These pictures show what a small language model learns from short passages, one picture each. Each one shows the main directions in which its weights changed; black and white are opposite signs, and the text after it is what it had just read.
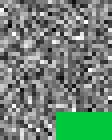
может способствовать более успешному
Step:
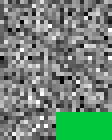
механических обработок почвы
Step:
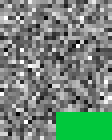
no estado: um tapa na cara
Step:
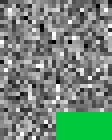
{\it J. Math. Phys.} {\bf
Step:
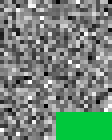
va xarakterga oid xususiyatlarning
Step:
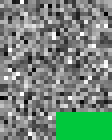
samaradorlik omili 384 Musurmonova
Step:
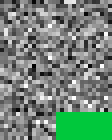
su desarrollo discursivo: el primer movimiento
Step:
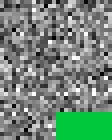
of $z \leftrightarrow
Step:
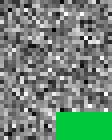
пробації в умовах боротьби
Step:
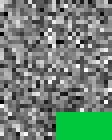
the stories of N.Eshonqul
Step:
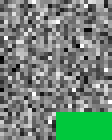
pozwalają połączyć
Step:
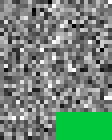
$\pi\pi$ phase shifts data to study
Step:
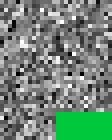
t) (\delta \tilde{H}/\delta P)$
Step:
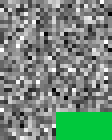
26‑connectivity in 3D space). The
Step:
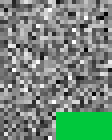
a certeza de sua inferioridade em face
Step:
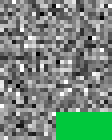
parameter that quantifies the weakness of nonlinearity in the
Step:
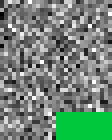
model, we cannot just ignore the
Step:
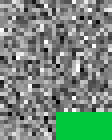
by red arrow in **e**), with a few
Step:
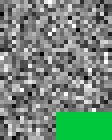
The reverse direction of this bijection is
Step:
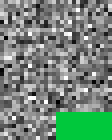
підсилення, визначені за нормативною
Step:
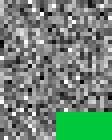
of an external field, cf. Eq.
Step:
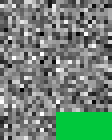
Spitzer infrared data, we estimate proper
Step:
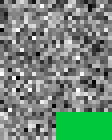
of Physics and Astronomy, University of
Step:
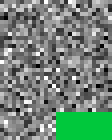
manbalarda bu asarning yozilishi
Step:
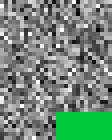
(95\% C.L.), with the precise bound
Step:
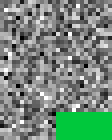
burchidir. Shuning uchun 30
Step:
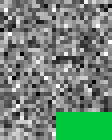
at the next solar maximum. The statistical distribution of solar
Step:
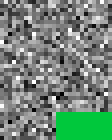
S., Tadolini M. Update of
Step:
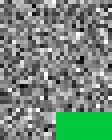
WR & \makecell{biological role \\
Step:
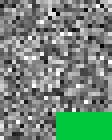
This is in contrast to data-driven modeling,
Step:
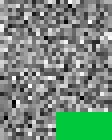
u^{\prime i}}\frac \partial {\partial
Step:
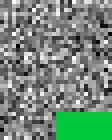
ba'zilarini qayta ishladi,
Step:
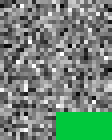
hidrojen gazını
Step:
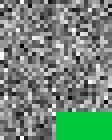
motivlari qadimgi kishilarning jon
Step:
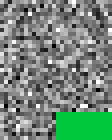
barısında onıń
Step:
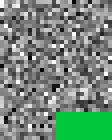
учителя физической культуры как условие его
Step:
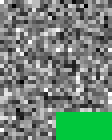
of the most novel topics in the literature of materials
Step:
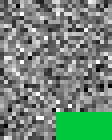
In altre parole, la cascina
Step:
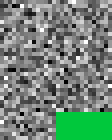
— это внесение новых методологий и
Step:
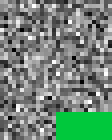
low number of ionisation electrons per unit length, which together
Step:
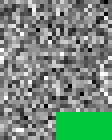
We have solved the TOV equations to find the equilibrium
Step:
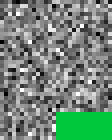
“expressão de teste 2” ) {
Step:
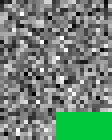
the regime of $\Gamma$ where this split occurs itself depends
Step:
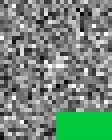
$h$. The conservation of linear momentum for the
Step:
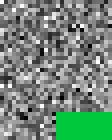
seviyesi ~42 bin ft
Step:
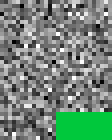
diqqatini tortib kelayotganligi,
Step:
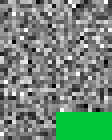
van de investeringen vast te stellen.
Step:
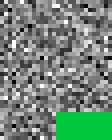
Milliy iqtisodiyotni jadal rivojlantirish va
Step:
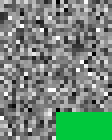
the HBSS sample) independent fields have been used to
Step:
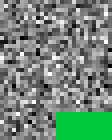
$v$ in $G$ is given by the length
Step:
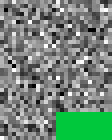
protéagineux. La couleur
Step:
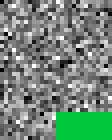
of the Rydberg atoms platform as one of the
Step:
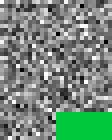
localised structures are often conducted on large periodic
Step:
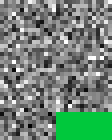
and neutral currents, as in the standard
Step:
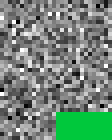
In this section, we first present a socially
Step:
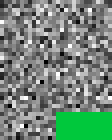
водночас автономні системи на
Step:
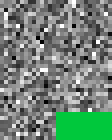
harmonic numbers and summations which had already
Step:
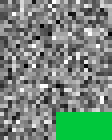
(4) un contrat territorial de
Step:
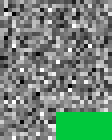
interpolation of $\phi({\bf r}_k)$
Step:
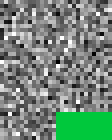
system and formation of recommendations for management to improve the
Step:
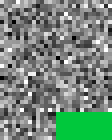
парку на залізницях України /
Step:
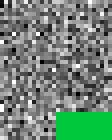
Ingenierías (antiguo Programa
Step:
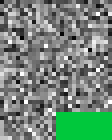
работ за счёт предотвращения
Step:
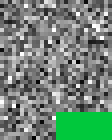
Larmor frequency, and also becomes
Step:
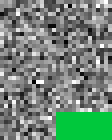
Aïm (GRIPIC, Université
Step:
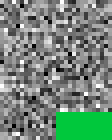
outros pontos quanto ao mal uso da
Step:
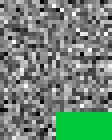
7\ ms$. Assuming Gaussian statistics, the
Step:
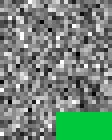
or current) with a fixed frequency. We have recently
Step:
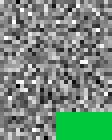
supergiant's expanding envelope but can be
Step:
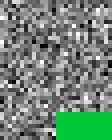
lattices, in addition to the geometric effects discussed
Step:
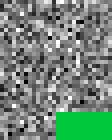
the loop current and string tension of SCS,
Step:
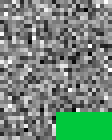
De obligatie-financiering,
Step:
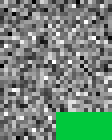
impunând-o să se ocupe cu
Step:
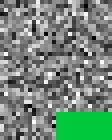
сеники, уники). Например:
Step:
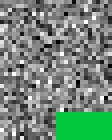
данном контексте, образовательная среда
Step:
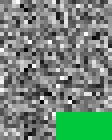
takliflarni ilgari surishgan.
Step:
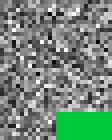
empirical and exponential distributions do not resemble each
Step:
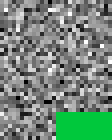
kaos pada bagian tengah
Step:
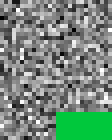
de recherche intitulé « Les
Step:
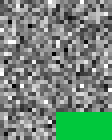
Royal Society A: Mathematical,
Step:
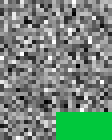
qo'lga kiritdi va
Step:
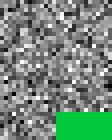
un niveau d'études faible
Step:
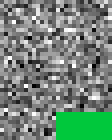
Одеса: ОНАЗ ім.
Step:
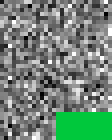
tutishimiz lozim", – degan
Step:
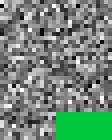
began gathering momentum toward becoming
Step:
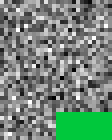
incluído o artigo 44B à
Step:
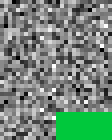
birga insofsiz raqobat shakllari
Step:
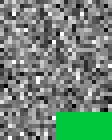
vast majority of the literature on such fields and
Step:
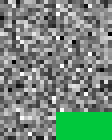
Tabarelli, M.; SILVA,
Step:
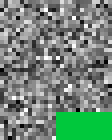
would be unsuitable. In contrast, if the
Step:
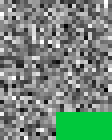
In this case, it seems that we do not get
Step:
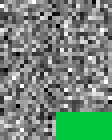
juego. - Especificación del
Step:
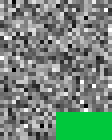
n'arrivait toujours pas à
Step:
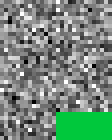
both observables. Ensembles that have sharply
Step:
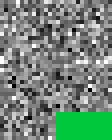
content rather than anonymity or unobservability,
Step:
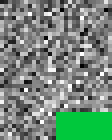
kengaydi, soliq stavkalari
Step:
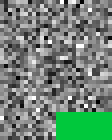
words that are not part of the code and hence can be
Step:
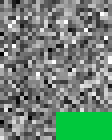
faunasida ilk bor uchragan
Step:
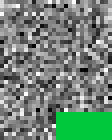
как онтологическая и цивилизационная
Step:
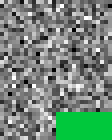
which $ c $ denotes the speed of light. In
